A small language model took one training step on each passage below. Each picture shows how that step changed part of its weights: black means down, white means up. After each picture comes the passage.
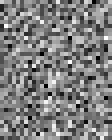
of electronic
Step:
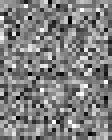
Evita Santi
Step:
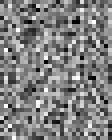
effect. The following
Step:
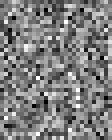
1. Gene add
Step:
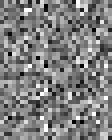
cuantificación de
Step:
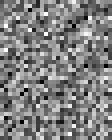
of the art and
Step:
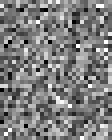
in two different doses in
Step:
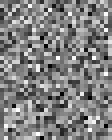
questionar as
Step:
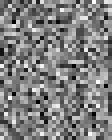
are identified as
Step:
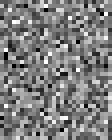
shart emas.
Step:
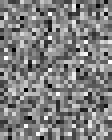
into the bulk
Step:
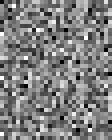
the majority of
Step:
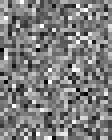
truly inclusive
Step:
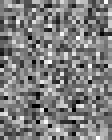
conditions are commonly
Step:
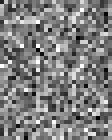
HIV increases not
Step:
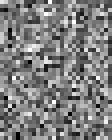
Points: -
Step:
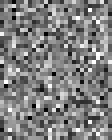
этого вида
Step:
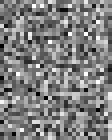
deviations should be
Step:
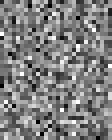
problems are primary and
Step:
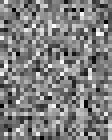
the heraldic
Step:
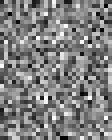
et le retour
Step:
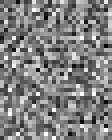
studied as a potential
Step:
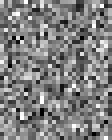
Influence of
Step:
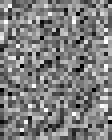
Time balance may
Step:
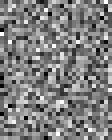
engage with the
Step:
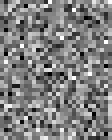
dan prasarana
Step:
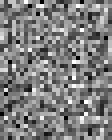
ESIC Medical
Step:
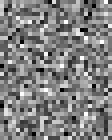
Fish Biology*.
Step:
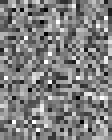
respectively. By
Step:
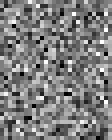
is greater than or
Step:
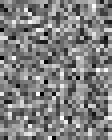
se hubiere
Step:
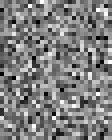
is lost forever.
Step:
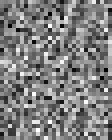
qualitative results in
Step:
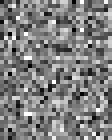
the analysis that has been
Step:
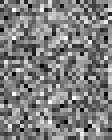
буд, ки
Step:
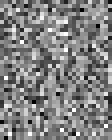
characters of male
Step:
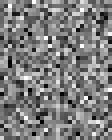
In this case, a
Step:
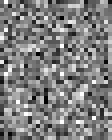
K figures are
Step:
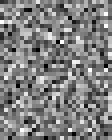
deeper insight into
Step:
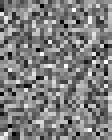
voltages reached
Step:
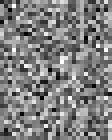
the curriculum of
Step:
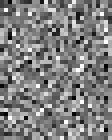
To assess the
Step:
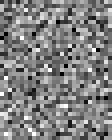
of Dwork et
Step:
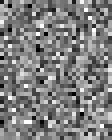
with any of our 5
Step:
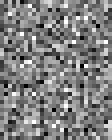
analogía comparativa
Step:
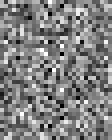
une conséquence que
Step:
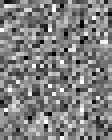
установи –
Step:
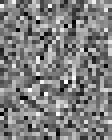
interactions between the
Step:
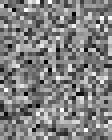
of sessions by
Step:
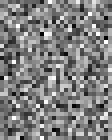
the republic. As
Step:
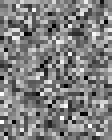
buffer Standard
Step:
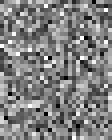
Bobur kelar
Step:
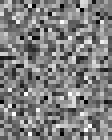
и критерием
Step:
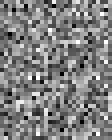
dari dalam
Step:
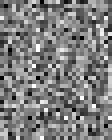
grows in many
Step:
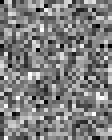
Chi square test
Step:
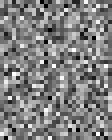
élan van een
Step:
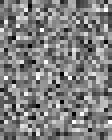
and productivity. The
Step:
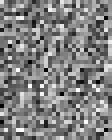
was found to be
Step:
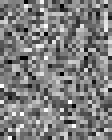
fond de teint
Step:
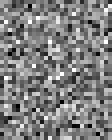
work / subtotal
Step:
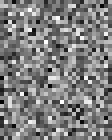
the paper. -
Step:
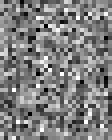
for Teachers of
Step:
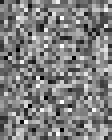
and fiction.
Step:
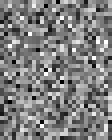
compliance with
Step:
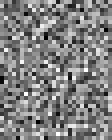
discharges for each
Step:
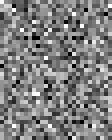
einer (1)
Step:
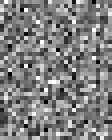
of this article can
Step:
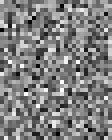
with consequences of
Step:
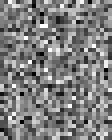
of the particles.
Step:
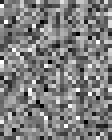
\text{ K}$ and
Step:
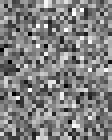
traction machines
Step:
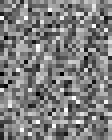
findings reveal
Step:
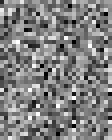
connecting the
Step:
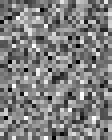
da inclusão dos
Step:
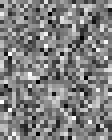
D. Stöffler
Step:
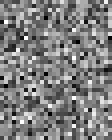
well as the research data
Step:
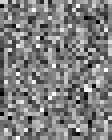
prior change and
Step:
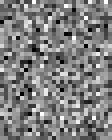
que los clientes
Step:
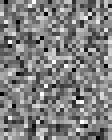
is a wireless
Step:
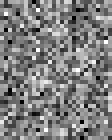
términos de
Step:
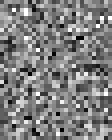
and synovial
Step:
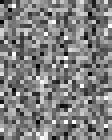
the framework of
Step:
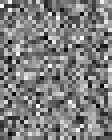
1. As seen in
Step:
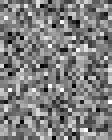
o taxonomie
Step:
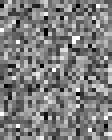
pertinencia y
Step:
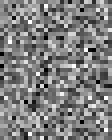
been validated comparing
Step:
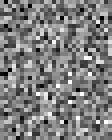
sanción de estas
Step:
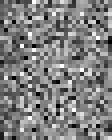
second highest but
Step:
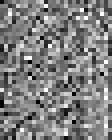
derivatives, the
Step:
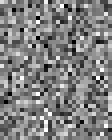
voor de consument
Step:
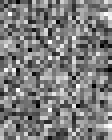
this study, participants were
